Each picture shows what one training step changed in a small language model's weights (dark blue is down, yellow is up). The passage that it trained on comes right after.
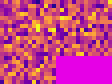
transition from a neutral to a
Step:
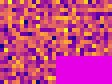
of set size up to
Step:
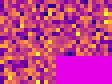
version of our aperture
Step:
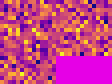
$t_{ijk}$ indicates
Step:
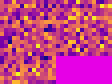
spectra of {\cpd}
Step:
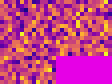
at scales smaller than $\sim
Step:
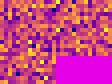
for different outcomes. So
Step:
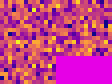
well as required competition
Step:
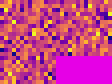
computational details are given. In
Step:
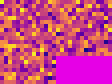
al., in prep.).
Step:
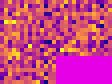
tensor are expanded as
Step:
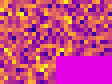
this index measured in both
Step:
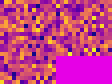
While our sample remains small so
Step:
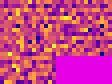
structure of the Green's functions
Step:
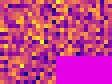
responsible for the anisotropic electronic
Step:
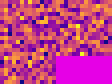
first deployment of the fourth
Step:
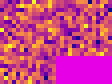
when their owners arrive
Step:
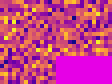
significant advances were made
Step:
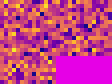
treated with oxygen to remove
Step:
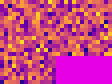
limit, when the number of
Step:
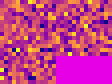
For later convenience we shall
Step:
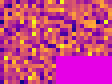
from the model. Moreover,
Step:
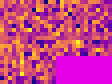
parallel operations, the first of
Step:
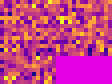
relay. The transmission from
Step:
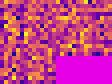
of our results at the physical
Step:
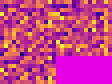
in the placement of the
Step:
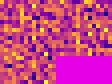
well fulfilled. \\
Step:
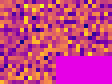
channels to spatially upsampled
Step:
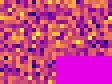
and PBC, we have
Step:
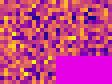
with each standard. The typical
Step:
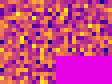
work was mainly funded by
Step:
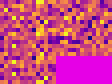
reconstruct high-dimensional
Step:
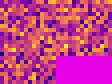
Tevatron and the
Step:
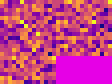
produced by systematic effects of
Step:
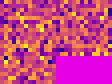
time it is shown that
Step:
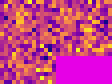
write $\bm{X}$
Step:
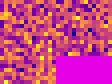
the dependence on $t$
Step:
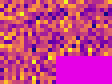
1.0, respectively,
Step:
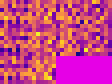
the resource in the knowledge
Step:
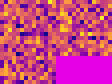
the Fermi energy. In this
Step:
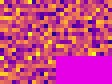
of the crust of a
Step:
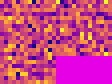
of each variable. This becomes
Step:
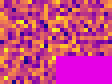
of unequal covariance
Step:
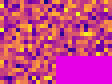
for instance, children
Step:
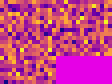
so-call transversality
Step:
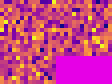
students in grades
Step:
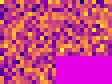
in the coding process using a
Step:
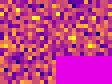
the case of the representation space
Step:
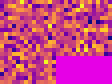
Also \begin{equation}
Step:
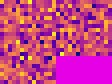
Morley for the
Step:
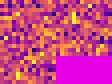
by the amplitude of ${\cal
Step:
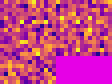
due to a spatially uniform
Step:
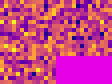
clusters with known radio emission from
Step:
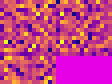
The level crossings correspond to
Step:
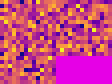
in the ZFC mode and
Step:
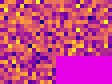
continuum $N$-electron states
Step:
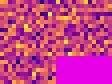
of $N$ studied
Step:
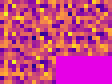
the scale above which the
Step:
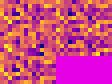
ll ll}
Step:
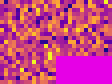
III$_0$ spacetime.
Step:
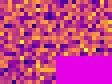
Furthermore, to good approximation,
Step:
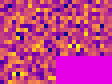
the time-integrated rate
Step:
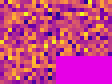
is the correlation effect by the
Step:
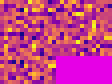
assumes a linear behaviour,
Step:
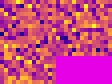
not be a usual functional differential
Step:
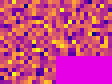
an ultraviolet
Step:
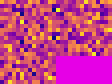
refracted depending on incidence
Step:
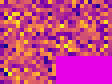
helicity distributions $\Delta
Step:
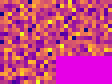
a disease from a
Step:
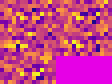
each user's interest and
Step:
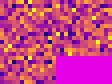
normalised difference vegetation
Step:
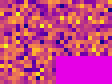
completely from environmental interactions and control
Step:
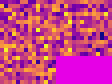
in models with large extra
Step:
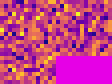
specification, symmetry, and triangle
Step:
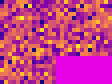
the targets (line
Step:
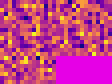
predicted epileptic waves
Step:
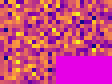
less objective, and is subject
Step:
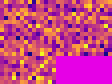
us naturally by the sigma
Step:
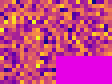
limitations of MDP while
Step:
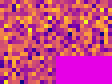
Funds for the
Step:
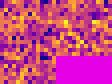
\lambda^* {\bar
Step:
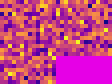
even numbers, and replacing
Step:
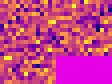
we use this latter to construct
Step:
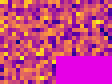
large-scale optimisation,
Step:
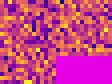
resonance is longitudinal. No other
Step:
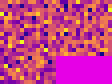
thermodynamical models, known as
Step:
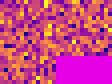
``{\it tracker
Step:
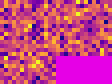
GUE, GOE
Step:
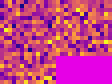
We notice that this Higgs branch
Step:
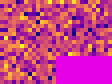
$n$ and the continuum
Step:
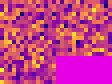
question of how strongly the derived
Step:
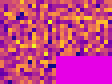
that trace out changes in the
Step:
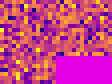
is achieved through REST
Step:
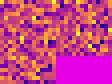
emerged due to local effects
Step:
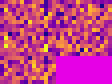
the 11 observations of the source
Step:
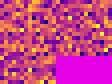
over the diffraction-limited
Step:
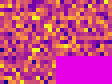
of BV formalism. For
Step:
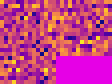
inelastically off an
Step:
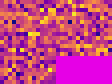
that the initial jet was very
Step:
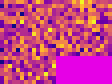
the indicator function. If
